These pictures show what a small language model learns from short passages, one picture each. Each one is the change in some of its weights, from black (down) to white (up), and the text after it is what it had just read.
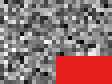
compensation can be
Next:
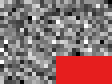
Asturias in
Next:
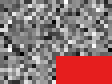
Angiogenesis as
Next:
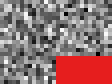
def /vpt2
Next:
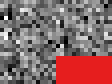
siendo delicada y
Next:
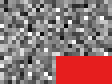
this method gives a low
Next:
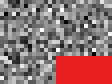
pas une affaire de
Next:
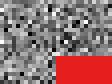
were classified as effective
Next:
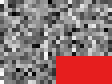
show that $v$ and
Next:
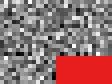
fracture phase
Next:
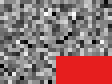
find (if any) a
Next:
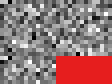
- 3 Sectors of
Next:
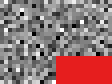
right). The real part of
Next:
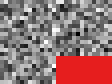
(σ) of a
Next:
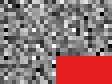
of downloaded
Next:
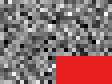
ambientale e
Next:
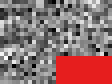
Sur ce point,
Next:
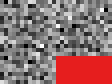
first presentation and required
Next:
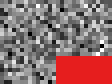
this point. We use a
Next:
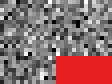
integrated into each educational
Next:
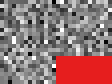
_{ij} -\tilde h
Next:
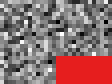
um serviço de
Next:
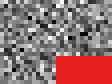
of individual skills,
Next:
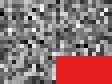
tomonidan davlat
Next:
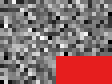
preserving the identity.
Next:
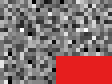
the memory terms.
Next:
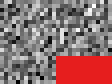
especializado da arte
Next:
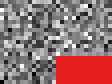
$T$ such that there
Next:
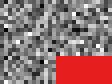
is proved that the
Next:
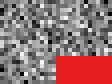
takomillashtirish va
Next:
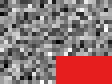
was done to find which
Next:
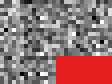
This allows us to define
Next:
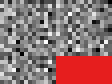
обміну води
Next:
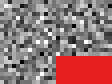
generator, event detection
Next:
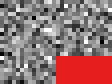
T2D and in
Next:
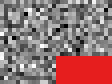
tools, including very specific
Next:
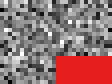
\Delta X_2,
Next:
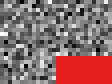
într'un fel
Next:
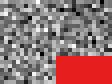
demonstrated superior
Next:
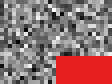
what follows) and put
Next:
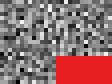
attackers and
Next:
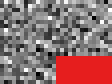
The value function is approximated
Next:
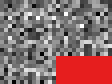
uchun ham birdek
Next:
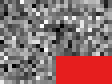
climate action,
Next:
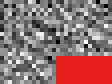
Badiiy matnning
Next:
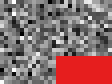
Membrane technology
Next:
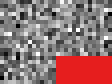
modern conditions and taking
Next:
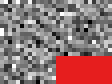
delay of exposure
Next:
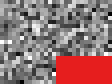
be seen as a
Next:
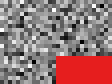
crossed categories
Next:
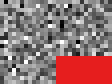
absorb the
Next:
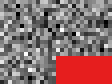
pela esperança no
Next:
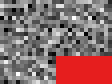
service. A.
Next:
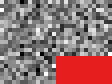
a restriction as it will
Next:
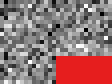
tafakkur va
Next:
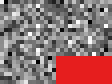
to the ``strong
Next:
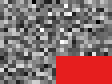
improves memory and
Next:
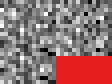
валютой в
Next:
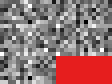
complete up to its closed,
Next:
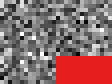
and Pediatric
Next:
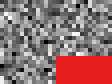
Etik Beyan Bu
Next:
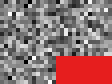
bank ushbu
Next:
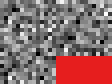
grandiose), whereas
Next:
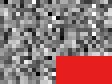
to prove the convergences
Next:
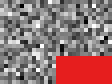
to be the basis of human
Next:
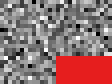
basic aim of the study
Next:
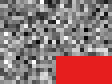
una institución al
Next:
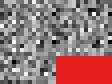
4 & \text{ if
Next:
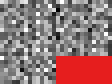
for a fixed length of 10
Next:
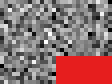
= 0$, then from
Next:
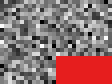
$\mathcal{O}$ and
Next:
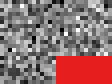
12 Jacobi
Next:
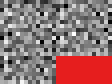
ученика для
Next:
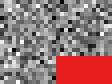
we claim that the following
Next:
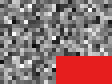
Similarly we have
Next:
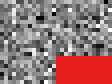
\begin{proof} By
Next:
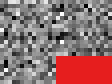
for Tardive
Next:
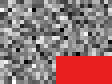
the strongest ITC value
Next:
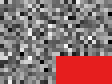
a line of the column
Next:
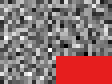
la fotografia
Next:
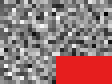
\mathcal T^*$ whose
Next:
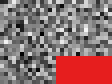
level of research on the
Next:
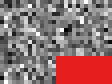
hosting the edge
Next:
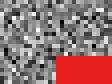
necessidade constante de
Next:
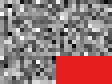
to $p$, then we
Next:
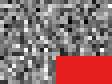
for normally distributed
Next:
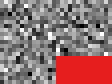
III Regelstandard
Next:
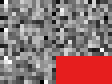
Данная тема
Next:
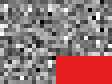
del agua se ha
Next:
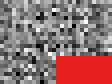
consideration are \\ \noindent
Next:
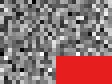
мақсад ва
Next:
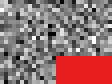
practices influences the
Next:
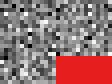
se odraziti
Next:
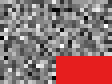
anak usia pra
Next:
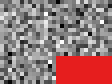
specific conductivity being very
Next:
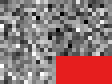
for strong climate
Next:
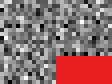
→ stable
